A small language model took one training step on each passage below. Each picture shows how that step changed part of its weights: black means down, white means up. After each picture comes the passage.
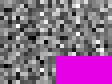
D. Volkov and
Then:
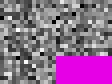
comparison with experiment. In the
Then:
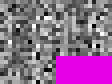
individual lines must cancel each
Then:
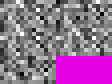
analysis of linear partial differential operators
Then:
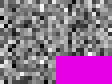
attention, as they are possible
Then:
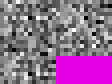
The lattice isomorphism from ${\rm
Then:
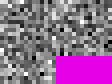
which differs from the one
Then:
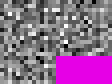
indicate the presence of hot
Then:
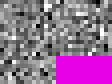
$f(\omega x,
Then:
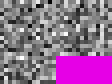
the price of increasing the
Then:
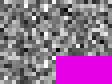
end, the adapted model
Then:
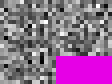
the frontier of the
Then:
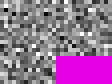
in the previous section, calculated
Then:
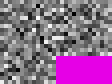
outside. The boundaries of these
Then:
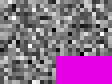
doors as shown in the
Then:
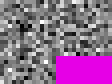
will be the same as the
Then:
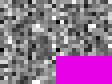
distinguish the two different sets,
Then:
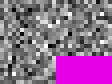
simulation at 700 K.
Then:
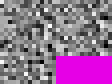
structure in the form of a
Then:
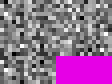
Indeed, approximating the maximum
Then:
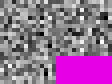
a necessary and sufficient condition on
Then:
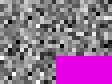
by the Engineering and Physical
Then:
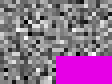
is a field, then the
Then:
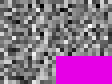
the only interatomic interaction
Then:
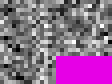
the EOs considerably
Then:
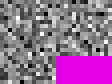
worth mentioning that some authors
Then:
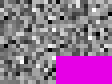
about the geometry of the underlying
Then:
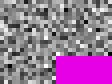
feedback predefined-time controller
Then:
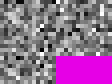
normally triggered by
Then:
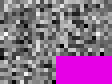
kinetic mixing $\epsilon$ between
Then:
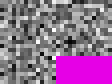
do not. We have investigated
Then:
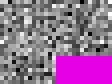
time for high priority
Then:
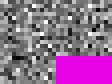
representation alllows for the
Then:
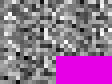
zero mass limit for four values
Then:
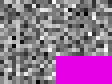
chemical potential. Further, we
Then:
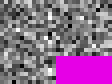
edges}.\\ \noindent
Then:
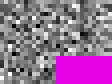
review paper. We aim to
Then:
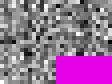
Department of Electrical
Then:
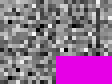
applications in these fields and in
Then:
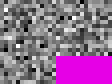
induced area-metric is constant
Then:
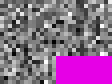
is unity because a link is
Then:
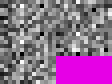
Feng, Xintian
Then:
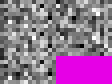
\; \omega\ne
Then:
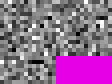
arbitrarily combined as needed for a
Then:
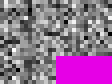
the adjunction formula. The
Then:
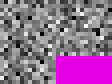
x-ray holography
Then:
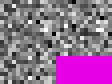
natural extension of a group,
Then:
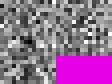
type, that is for
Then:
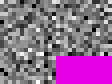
be defined by its conformal invariance
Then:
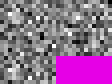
Now suppose that $\kappa
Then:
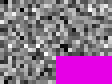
whether or not a given element
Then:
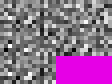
felt unable to
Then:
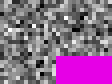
point $\ox$ along direction
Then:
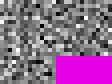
in a chirally broken
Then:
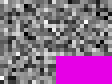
to intercept prey.
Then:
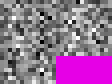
proposed by Lorenz
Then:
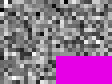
the paper} We begin with
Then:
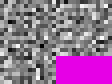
radial distance ($r$). See
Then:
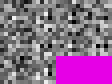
formal completion at the origin of
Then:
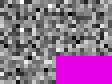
potential width along the temporal
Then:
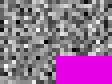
the following equation [24]
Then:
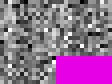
positive slope at a velocity corresponding
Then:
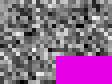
their bundles. A central
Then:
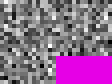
interactions. That is why we
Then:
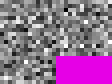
is abelian, one can
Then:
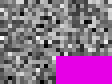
different runs of otherwise identical
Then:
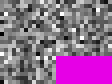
$\TS$, is defined to
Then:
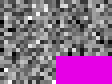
the individual cases is limited to
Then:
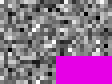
by a Foucault
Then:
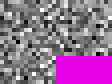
and temperature scales, and
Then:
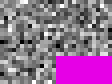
$b/\gamma$. The
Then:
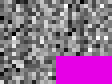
not differ much. It is
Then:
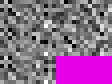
of Morse theory}
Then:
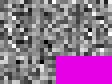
various parameters chosen for the
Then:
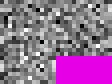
Research Limited and University
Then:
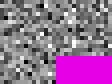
assume that $J\colon
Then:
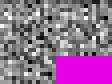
descends to a harmonic
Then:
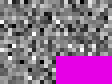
convergent residue series at the
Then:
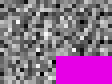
$H$ is contained in
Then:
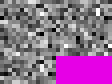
\Bbb N$ with
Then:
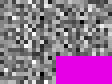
for all $i=
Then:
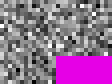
can be seen in Table
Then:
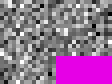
Pardoux and
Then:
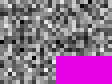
present. The signals for the
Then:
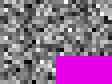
created at zero energy cost.
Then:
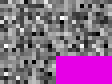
a compact Riemann surface
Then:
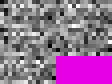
\phi(x - v
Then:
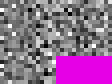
extensions of a field of characteristic
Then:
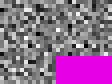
If a submanifold $M$
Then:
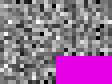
optimizing the half-power
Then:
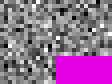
\emph{modulus of
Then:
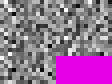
to diffuse back into the
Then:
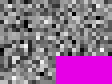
our proof is quite different and
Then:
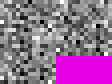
and normalized sensitivities
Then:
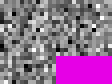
"micro" states:
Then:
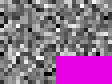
la topologie faible
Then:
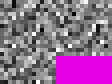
at BaBar and
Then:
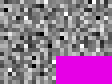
a sufficient condition for a
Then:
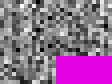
the homegeneity of
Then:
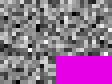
expressed in terms of dynamical variables
